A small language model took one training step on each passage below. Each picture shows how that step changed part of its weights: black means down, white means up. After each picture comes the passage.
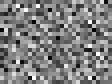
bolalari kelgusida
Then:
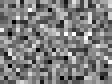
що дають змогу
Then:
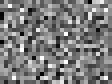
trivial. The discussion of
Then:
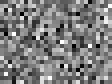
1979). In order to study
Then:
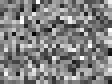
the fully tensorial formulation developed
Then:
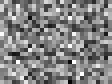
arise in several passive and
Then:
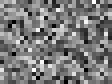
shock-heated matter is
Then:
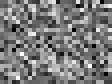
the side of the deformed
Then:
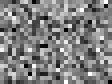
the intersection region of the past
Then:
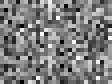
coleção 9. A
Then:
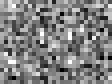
for the TFD entanglement dynamics
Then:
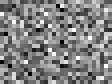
kunda eng dolzarb
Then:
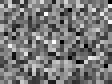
The SEDs of both models
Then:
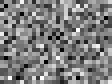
showing $\Omega$ into a figure
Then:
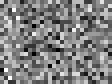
*The Road from Mont
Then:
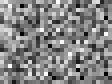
rather than on the whole
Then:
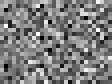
реальних умов, у
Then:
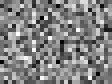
olib borilayotgan
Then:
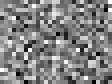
to handle both sparse and
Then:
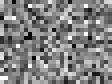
that a Voronoi bin
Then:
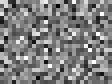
masalasi, nafaqat global
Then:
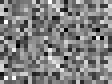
wird als solcher. Dem
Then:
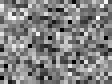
and constituent models, but the
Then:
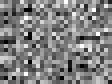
ON SURGICAL
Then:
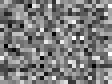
the B-field orientation on
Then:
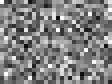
be greater than the thermal energy
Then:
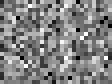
to take into account the energy dependence
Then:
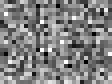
trabalho da gestão escolar
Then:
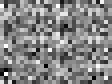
Monte Carlo procedure is very similar to
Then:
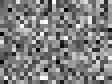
sh00uni aytish mumkinki
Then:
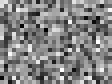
appear at slightly different densities,
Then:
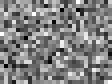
resonance becomes much better visible
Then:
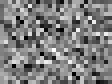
\subsection{The User
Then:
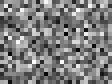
водою, саме
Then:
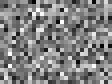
obtained. The offset indicates the
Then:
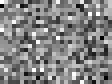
efficient in the dilute and
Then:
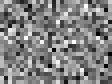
quasi-normal modes but are
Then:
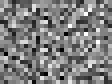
e fora do espaço da
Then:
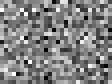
of EWB in this
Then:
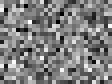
nodes, denoting trading
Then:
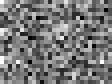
outras formas de violência de
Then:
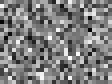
Ge, Se, Kr,
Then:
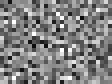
más humana del mundo.
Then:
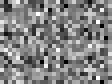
звернулися за
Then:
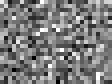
Régnier, en az
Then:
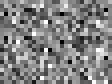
boy, yoyilgan
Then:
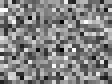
terms of a probability distribution of the
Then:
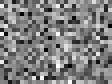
for which $\beta$ is always
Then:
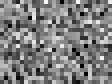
large number of measures of
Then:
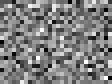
transformations helped to determine the
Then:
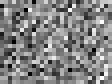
Brazilian Environment
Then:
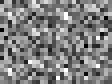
of Canada, and by the
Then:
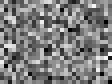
is difficult, as it involves
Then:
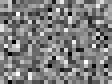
trapped in an optical lattice
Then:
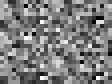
do conhecimento de professores em
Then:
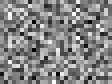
7b and can be treated
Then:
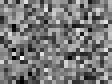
generate various forms of quantum
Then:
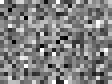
empirischer Beleg für das
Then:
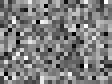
va tilshunoslik rivojiga
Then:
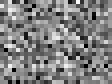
optimization of the aberration coefficients
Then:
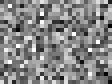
is used to measure the amount of
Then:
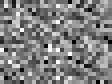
Ciencias B\'asicas
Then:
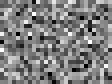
state under the approximations described in
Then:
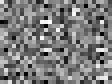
desta vez, voltado ao
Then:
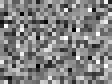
Probe power on sample: 23
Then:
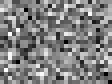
scale of the Bohr
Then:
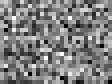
for an effective exposure time of
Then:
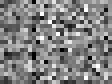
precisely control optical amplitude or phase
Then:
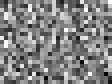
also found that the difference between
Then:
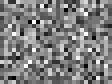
oqilona qarorlar
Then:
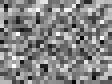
structure indicates locking in the
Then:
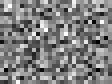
qilingan nomoddiy
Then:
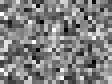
reach of future interferometric
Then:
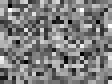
la capacidad de resolver
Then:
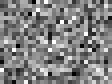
potential. The shifts in both
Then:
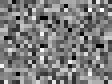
ecosystem: The case of
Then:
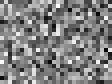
D_{EE}$, is written in
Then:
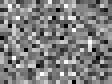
не действует.
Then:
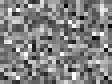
the conservation and diversification
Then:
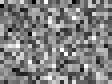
projet. Les entrepreneurs
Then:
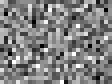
ou reutilizáveis,
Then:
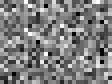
orders have been discovered
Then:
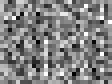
we have discussed holds almost
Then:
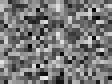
do Estado do Rio de
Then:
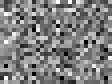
states contain non-linear components.
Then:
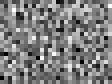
follows: \begin{align*}
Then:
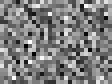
expression, the rank--two
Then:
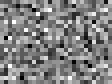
дел судами,
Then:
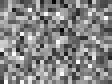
This method gives unbiased estimates
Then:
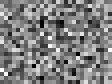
unidades fonológicas A de
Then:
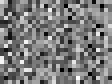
o corpo sempre foi
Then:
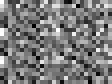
casos no mundo e mais de
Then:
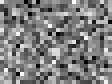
по сравнению с
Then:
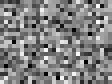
qualidade da educação. A
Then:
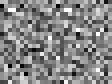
tatbiq etish orqali iqtisodiy
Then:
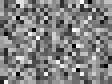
Let us now order the values of
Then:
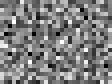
example of an original reduced frame and
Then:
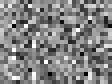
plays the role of the chemical
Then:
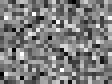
be represented as a weighted graph
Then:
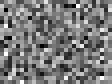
Sánchez, N.;
